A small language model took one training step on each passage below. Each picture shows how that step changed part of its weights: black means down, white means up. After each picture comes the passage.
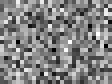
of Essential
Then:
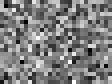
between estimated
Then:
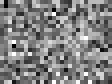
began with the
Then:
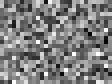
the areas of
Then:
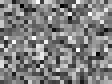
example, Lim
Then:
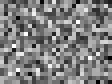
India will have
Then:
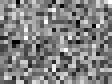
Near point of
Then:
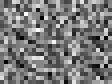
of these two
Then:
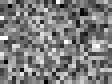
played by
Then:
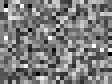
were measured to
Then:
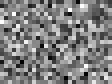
of employees
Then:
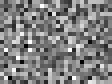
or distant language
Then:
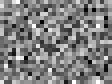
the critical
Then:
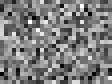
moment based
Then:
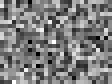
development of some
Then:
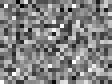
to understanding the
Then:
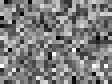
information for most
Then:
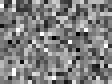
both educators and
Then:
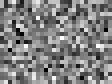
a few
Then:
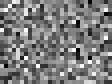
colour shows
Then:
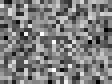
effects or any other
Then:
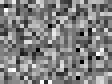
40 that reported
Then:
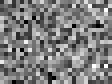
on the theory
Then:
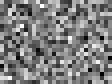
no longer
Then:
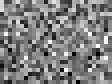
in the presence
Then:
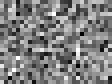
those involving
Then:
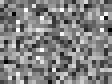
3 Julio
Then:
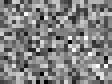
of multiple
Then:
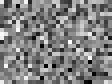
covered in
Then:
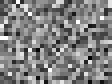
tab – 1
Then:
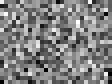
and Platform
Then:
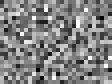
for mobile
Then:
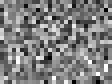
in the form of
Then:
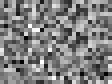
groups, but
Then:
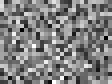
in activities for
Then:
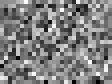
the region’s
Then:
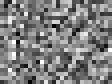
become more
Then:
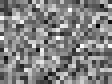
as mixing
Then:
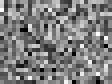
found the online
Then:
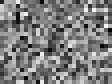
site care
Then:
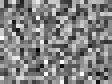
a major
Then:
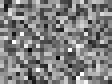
distortions may
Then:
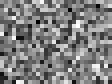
both cases comparing
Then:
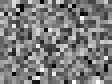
the same place
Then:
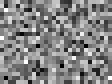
are not able
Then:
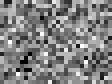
exposed to more
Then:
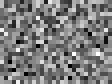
the output of
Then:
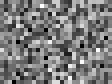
or terms with the
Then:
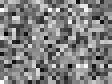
higher and formed
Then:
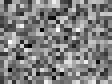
compromise between
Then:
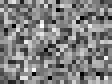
as a frequency
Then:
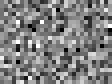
taxa which
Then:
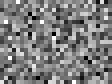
The best
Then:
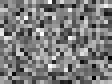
elected to
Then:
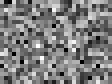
methods and processes to
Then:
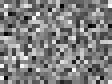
1 case showed
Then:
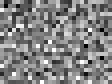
only faced higher
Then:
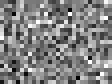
foundation ID
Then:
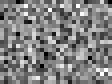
– Josh
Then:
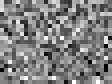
in the domain
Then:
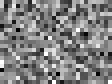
useful in
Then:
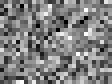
queue line
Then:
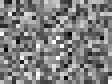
risks and
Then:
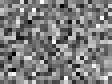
these voltage
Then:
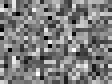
higher supportability for
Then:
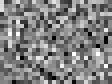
in the top
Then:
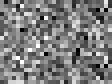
of City
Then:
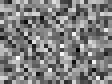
is consistent
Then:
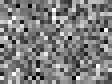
This data was in
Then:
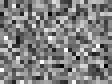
full access to
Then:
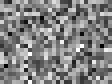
is adopted
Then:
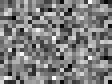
an emergency
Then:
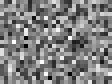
technology available for
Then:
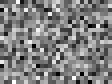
stability of the
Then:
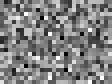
of touch,
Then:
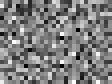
particular, one then
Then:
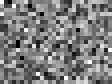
documents the
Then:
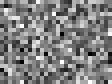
1) due to
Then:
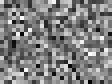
length of
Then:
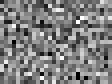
+ aspect
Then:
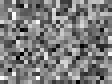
However, the
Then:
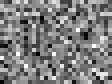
is detected as
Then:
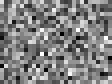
main sources of
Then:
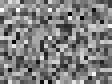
included in this
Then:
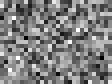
particular, were used
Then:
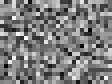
study determine the
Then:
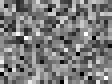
different machine
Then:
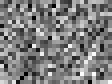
In his
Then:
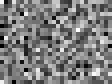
detection and
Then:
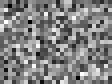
and reuse.
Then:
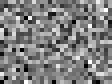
percentages were
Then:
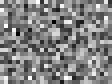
research [1,
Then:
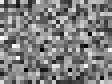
noted and their
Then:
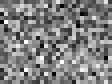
of plant
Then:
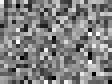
refers to the
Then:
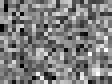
balance the
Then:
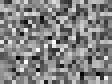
is a marketing
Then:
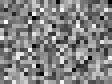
Test of
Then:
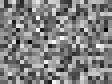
a potential for
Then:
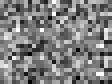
which again is an
